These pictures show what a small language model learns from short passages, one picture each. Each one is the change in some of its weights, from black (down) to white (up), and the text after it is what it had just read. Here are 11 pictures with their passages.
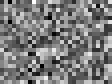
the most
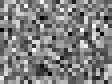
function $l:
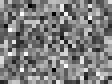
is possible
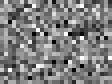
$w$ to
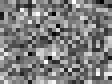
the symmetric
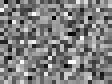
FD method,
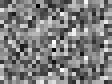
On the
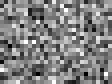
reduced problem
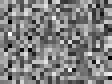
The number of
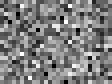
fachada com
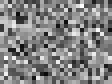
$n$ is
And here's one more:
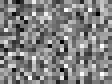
sí por
